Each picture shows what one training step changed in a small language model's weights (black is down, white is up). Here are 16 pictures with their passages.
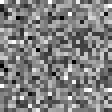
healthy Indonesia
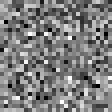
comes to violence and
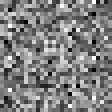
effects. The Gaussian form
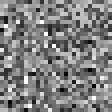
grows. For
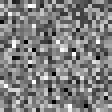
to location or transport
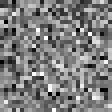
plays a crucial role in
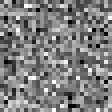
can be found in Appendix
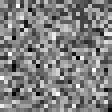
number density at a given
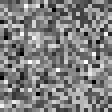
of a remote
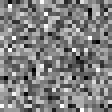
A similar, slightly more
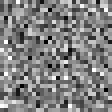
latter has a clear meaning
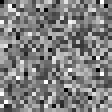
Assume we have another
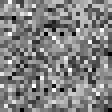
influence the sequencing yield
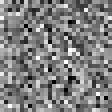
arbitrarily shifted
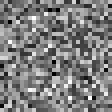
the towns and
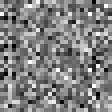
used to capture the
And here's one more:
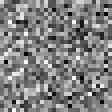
unrelatedly of the
